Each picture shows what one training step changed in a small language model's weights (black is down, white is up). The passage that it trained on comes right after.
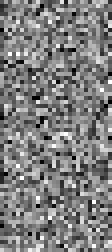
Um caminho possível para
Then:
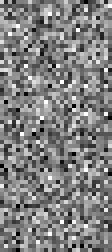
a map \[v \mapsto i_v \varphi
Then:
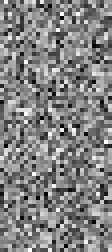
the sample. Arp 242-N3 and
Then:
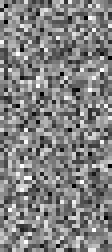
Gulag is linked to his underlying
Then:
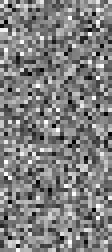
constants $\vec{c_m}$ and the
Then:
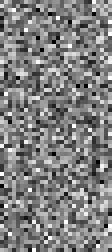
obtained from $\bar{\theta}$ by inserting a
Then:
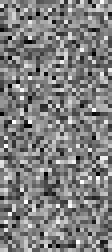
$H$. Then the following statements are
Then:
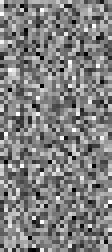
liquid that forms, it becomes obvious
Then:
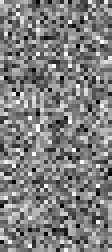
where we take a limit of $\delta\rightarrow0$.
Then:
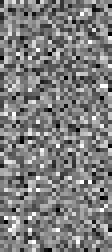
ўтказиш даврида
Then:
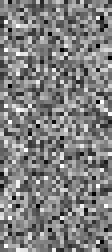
la comida y la comunicación son
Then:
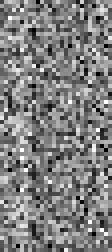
In the case where the orbifold satisfies the
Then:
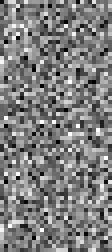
to be followed, yielding in particular
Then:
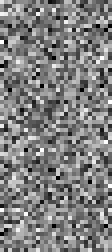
xususiy huquqning
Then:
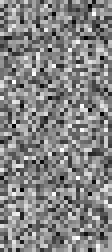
test of skew) in relation to imaging
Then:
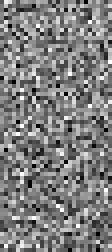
1$, when all terms $C_i \tau
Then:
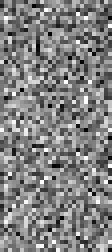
of KdV. In particular, we mention the
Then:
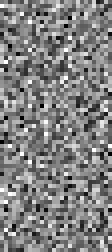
new effective coupling constant that is obtained by means of second order
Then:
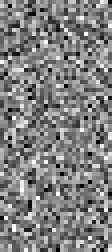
boshlandi. Yuqoridagi fikrlardan kelib
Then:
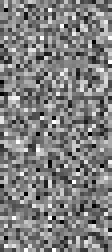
language compatible with recent Topological
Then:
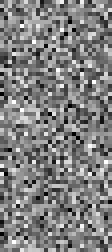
A title with some math:
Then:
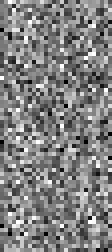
above), but it might not be the most natural
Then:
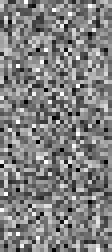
spectroscopically available
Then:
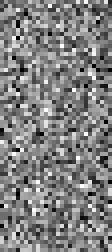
we say that the curve $\zv(\zg)$
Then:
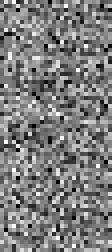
i = 1, \ldots, N\}$ be a finite
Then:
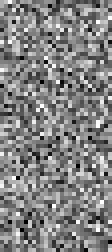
mushroom MS, that we optimized for
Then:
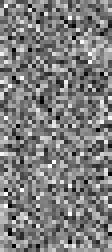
калийные удобрения,
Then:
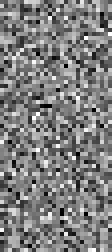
dampak serius berupa
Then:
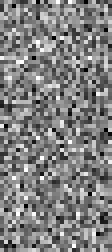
collision in the c.m. The solid
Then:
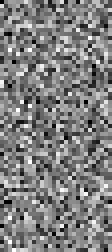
this volume, for a description of the observations),
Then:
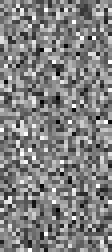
when they both apply, it does require that we are
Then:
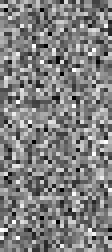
engineering, molecular biology,
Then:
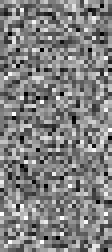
Keeping only first order terms, we obtain the
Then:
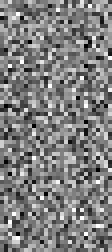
ekanligini yoritib bergan.
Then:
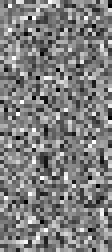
учащихся глубокого
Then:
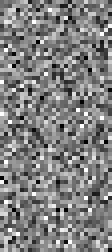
C_x \cap {\overline{M}}}
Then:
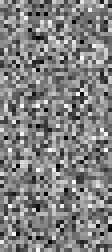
\frac{2\zeta }{\omega }\rho
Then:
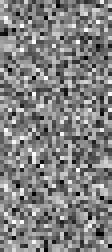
MCMC computation makes it difficult to
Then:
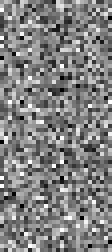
o valor da RUP aumentar
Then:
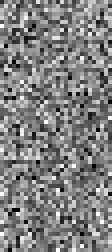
A(\delta ,M)\le \sum
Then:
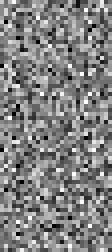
en de remedies daarvoor van
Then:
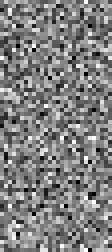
ideals were defined for an Artin algebra, we
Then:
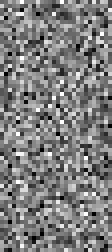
ve öncekilerin bazı
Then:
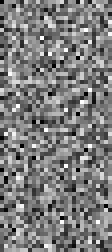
a ela outras culturas
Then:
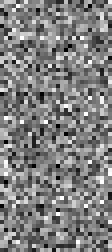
$^r$ denotes the extension operator by $0$
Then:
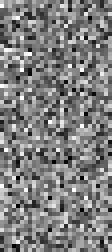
vertex $v$, we have \begin{align*}
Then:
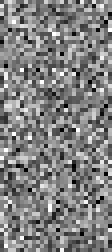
to sublinear elliptic problems. We note that
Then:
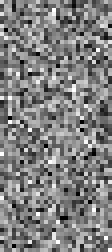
polovina rozlohy čtverce
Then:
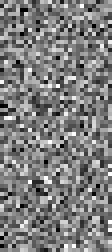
светофорнинг тақиқловчи
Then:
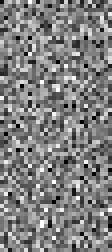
под напряжением
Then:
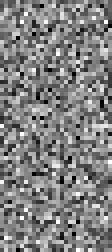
(cf. \cite{LMB}
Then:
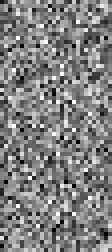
brazo. El muchacho se
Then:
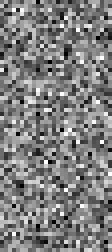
reason why the particular $L$-factor
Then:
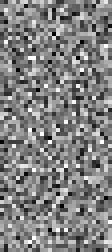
naturally repulsive or attractive
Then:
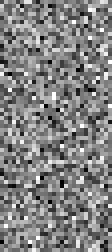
that the theoretical development of Turkmen
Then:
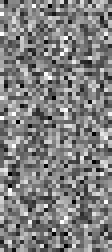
rods-short stacks; 3 – the
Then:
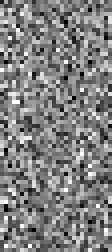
intersection of three sufficiently general quadrics in
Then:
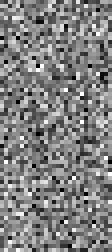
however, the functional form is called the
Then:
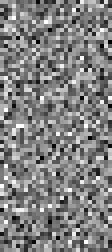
\end{equation} In this case, we have
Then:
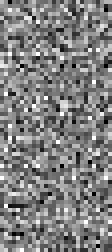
interposta pela Autora e
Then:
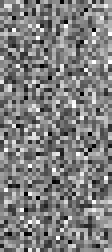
король Оляф Святий і
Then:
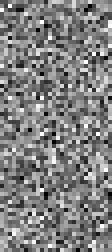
Husada Madura Bangkalan*. -
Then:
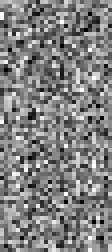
circularly shaped invisibility
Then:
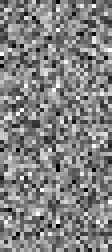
N \! a}\!{\scriptstyle
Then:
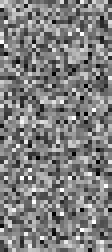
$\overline{u}_i$ and, in a
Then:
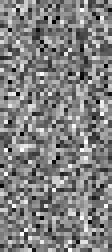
where $p$ is the highest order of
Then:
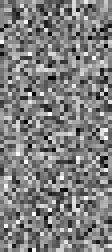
with frequencies determined by the bandwidth
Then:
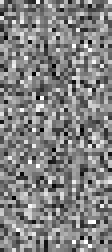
Here is a centroaffine version of the
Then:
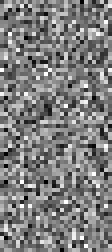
\nocite{brg99} columns 4
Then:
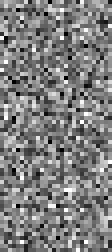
x_3 \end{array} \right)
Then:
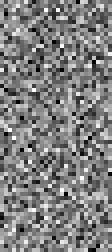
are required to adopt a bias factor that
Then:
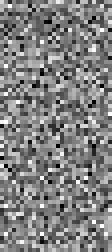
Pedagogika va psixologiya
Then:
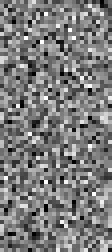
kaya. Dari pengamatan
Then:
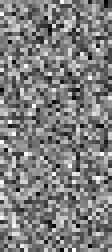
planteamiento de los acuerdos regionales
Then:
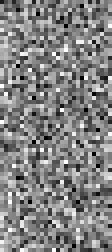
gel, que é útil para remoção
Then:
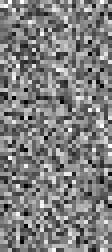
restricted operator because linear functions are odd. Here
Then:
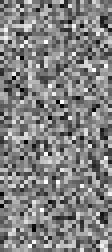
and the slow equilibration. We also found that
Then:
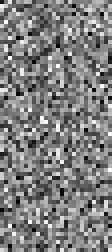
bolalar – turli ilmiy tarmoqlarning o‘rganish
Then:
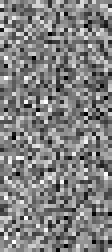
4-qism. ⁵ O'zbekiston
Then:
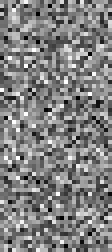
in terms of its decomposition in terms of
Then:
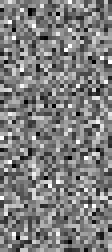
scalar $x\in\mathbb{X}$ are
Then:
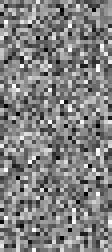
Theorem 1.1 (iii) and (iv)
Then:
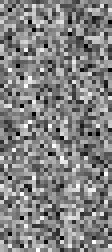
des frühen Mittelalters*,
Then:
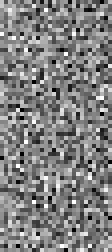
has the interesting property that it does not depend on the
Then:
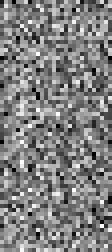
\bibinfo {author} {\bibfnamefont {R.}~\bibnamefont
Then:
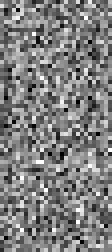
folicular (2), Carcinoma
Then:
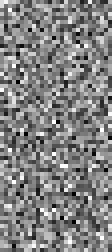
$x \subseteq^\star y$ and $y
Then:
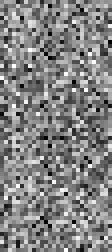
of such structures does not seem to be highly
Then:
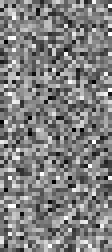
is suppressed as compared to that of the
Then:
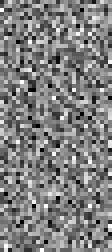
Так, выражение
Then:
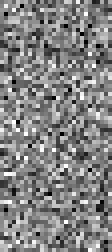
In particular, we have identical localized relative volume
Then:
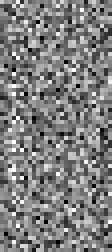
using the \lq\lq integration by
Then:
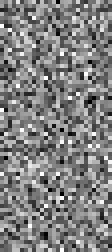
nutqdagi ishlatilish chastotasini
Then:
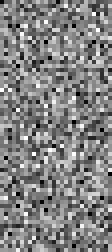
\sqrt{\frac{s \log (d \vee
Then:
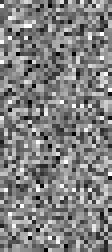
the large eddies to be the rotation
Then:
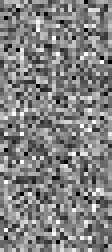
\OO _\mu ^\dagger H}
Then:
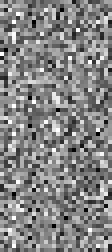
auditorlik tekshiruvda faoliyat
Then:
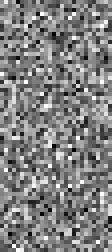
senda, os mecanismos de
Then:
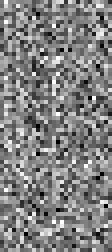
– 90 %) становлять
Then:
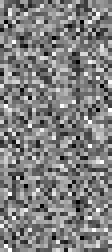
diferentes *Gerencias Medulares*
